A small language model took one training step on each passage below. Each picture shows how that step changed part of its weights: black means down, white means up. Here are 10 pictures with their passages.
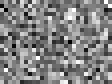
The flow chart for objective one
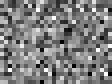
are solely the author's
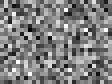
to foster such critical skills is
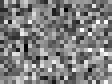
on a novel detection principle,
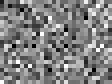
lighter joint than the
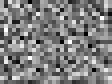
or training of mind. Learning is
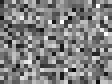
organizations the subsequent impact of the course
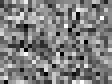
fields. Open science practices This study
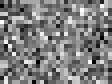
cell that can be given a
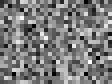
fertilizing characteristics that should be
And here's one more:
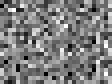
were moved to the deep
